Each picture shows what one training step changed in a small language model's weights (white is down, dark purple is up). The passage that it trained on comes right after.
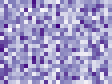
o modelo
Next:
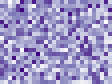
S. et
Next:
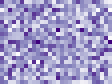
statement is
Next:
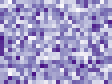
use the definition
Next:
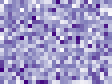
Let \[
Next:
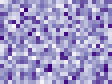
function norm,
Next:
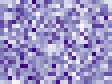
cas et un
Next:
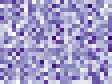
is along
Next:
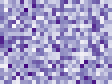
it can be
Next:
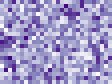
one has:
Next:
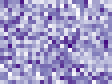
conjecture of
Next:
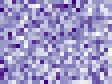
en dicho
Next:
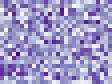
we have:
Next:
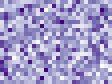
\, \nabla
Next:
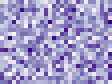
is obtained.
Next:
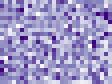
same orientation
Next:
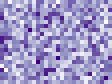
года на
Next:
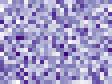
solve the problem
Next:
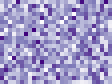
a continuous
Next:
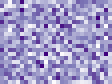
follows in particular that
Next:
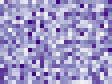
note, we
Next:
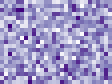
We conclude this
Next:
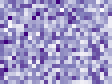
de transplante
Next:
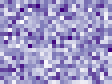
with square
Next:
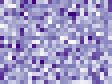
a Lie
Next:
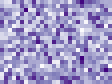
also found in
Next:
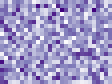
surface to
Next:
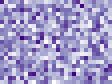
to the group
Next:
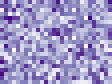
en generosa
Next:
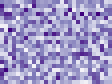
de Brito
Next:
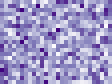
notable en un
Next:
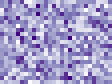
all subspaces
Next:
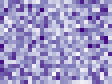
resulting graph.
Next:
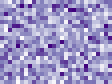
of Modern
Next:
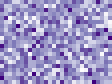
et donc
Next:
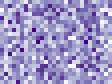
is taken
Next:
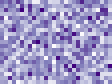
manifold resulting
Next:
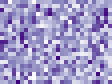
norm 1
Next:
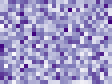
can find
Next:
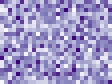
$R$ and
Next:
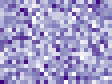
the reader
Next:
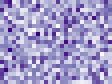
de otros
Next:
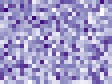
the working
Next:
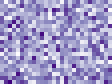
is equal to
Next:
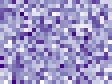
Z, K
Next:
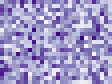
por parte do
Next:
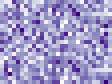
and does not
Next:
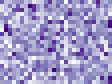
degree sum
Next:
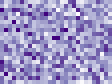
po letnih
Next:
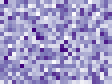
itu belum
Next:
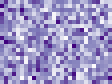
– XXI
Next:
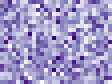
је и
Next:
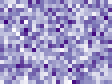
drawn the
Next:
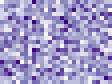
sendo um
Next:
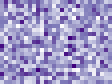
multiple solutions
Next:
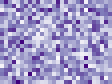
The RMP
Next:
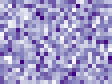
a simpler
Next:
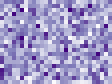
given by Theorem
